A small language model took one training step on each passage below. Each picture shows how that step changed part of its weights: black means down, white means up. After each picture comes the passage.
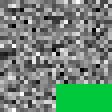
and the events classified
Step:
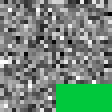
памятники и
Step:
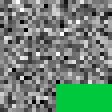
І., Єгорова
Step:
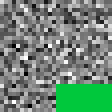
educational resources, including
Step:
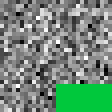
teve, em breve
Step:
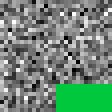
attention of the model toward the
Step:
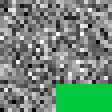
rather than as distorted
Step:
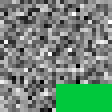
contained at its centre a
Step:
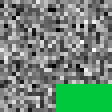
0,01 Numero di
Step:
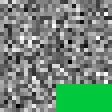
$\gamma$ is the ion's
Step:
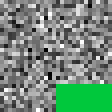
T Pyx. In this analysis,
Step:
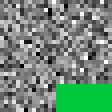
set the exchange field of the
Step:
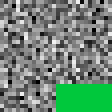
and all absolute
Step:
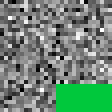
учун тескари
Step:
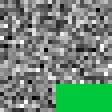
Burbaum, B.,
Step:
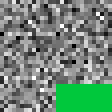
без угрозы
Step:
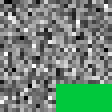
the percentage of area
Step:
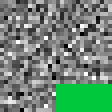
brasileiro, muito por
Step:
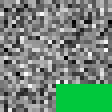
compatible software,
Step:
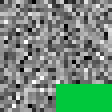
authors to study the bulk
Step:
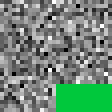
tarixiy manbalar)
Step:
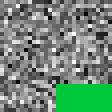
las claves para entender el
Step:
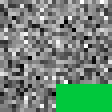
and platforms aimed at
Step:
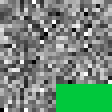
cooling catastrophe
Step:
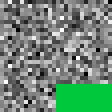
be achieved by
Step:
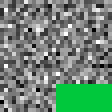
studies of 2D CFT on
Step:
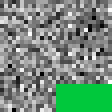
diverges as $L \to
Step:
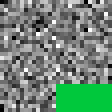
the expense of budget
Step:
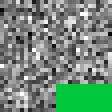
cell volume produced by the
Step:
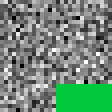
Melodien laden ein zum
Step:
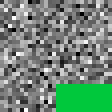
trend is reversed, with
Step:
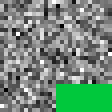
properly constrain the reaction
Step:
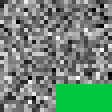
goal (number one in
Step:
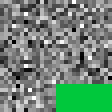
is assumed normalized to unity
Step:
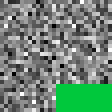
(дата обращения
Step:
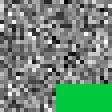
Wu. \newblock
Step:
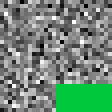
all the bands is zero.
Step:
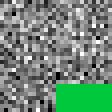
terms are integrable with $x$
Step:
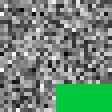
applicants to describe
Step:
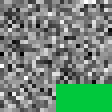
uchun likvidlikni
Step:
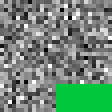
Hall, J. E.
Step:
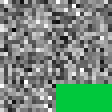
Fase 2: Estudo de
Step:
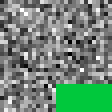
smaller diameter VLPC
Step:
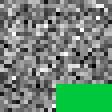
contribuíssem para a
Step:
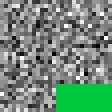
IMAR enhanced current
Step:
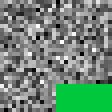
graph $\Gamma_{i}$ to
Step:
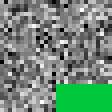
шунча олам
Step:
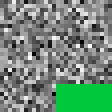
of the RF for any given
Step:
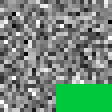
contrast to contemporary
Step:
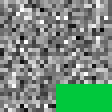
interesse. Os clusters
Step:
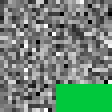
second order ODE:
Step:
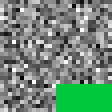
devices will play an
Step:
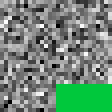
активов и их
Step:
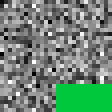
of the renormalization constant in
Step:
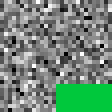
order, starting with those in
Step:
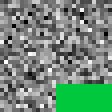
\cite{Celis} studied
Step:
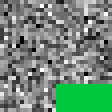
parallellar chizish
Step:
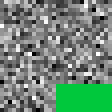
olmuş, ancak 100
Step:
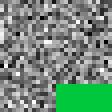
manifest explanation for
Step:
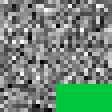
crédits à long et à
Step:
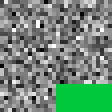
arises near the boundary
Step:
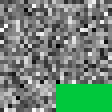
of their surface Brillouin
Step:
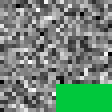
EUR in secure quantum
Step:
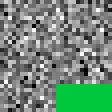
coherent light, we have
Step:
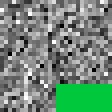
with respect to the underlying
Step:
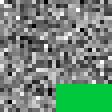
misericordia y se
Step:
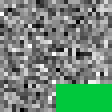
determination. In particular, this
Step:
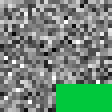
sites) is proportional to
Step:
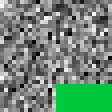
hakkında bir
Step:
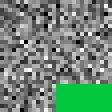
tendency of gradual increase
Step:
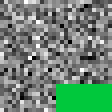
the average of the third
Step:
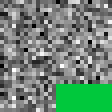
cultivo y sus
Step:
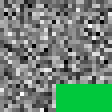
set sizes required for this
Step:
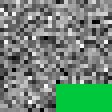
and $\mu$ is a reference
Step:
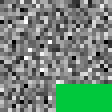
de un familiar Cod
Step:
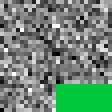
A tentative work has tried
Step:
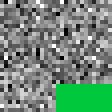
\end{center} \caption{The
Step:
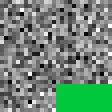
hujjatlari bu
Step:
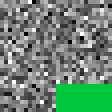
we related each of these
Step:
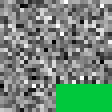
Scientific and technical
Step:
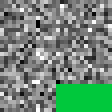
the backhaul throughput
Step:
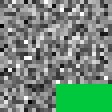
of the QCMI between the
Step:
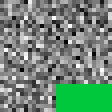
readily used as an input
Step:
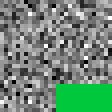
9\% of the apps, such as
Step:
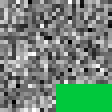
thus is propably not
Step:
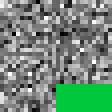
nafaka hakkına
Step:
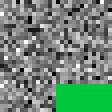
the system by the influence of the
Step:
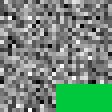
measurement. Right panel:
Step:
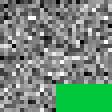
% % However, two
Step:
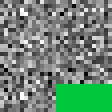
$dW$ for this to
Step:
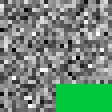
con tubo de rayos X
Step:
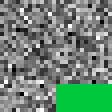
comprender en qué se
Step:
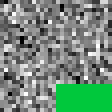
interfere with one another.
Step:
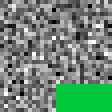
at around 14.2~T
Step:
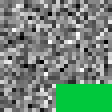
to handwritten zip
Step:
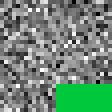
de homens em todo o
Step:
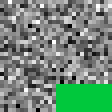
Deutschland oder zur
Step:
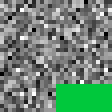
qumoq tuproqli,
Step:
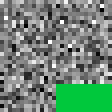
Education: Design
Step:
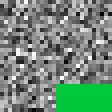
contacto entre os seus
